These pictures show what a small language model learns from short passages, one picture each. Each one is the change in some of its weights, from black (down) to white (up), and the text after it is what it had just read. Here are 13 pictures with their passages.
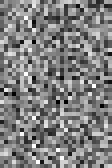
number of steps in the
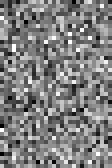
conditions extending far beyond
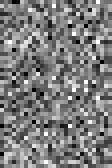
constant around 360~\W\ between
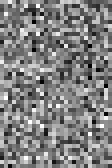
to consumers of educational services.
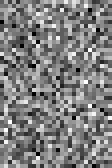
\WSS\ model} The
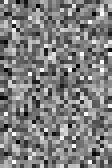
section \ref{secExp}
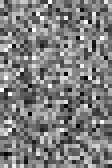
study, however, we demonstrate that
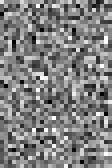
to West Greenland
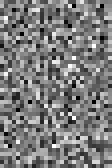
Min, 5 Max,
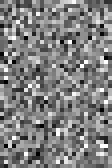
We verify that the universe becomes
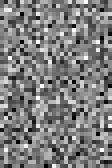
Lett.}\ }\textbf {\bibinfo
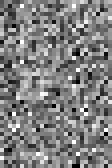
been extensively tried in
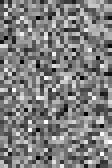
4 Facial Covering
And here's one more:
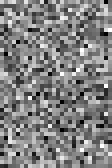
localized, both controls primarily
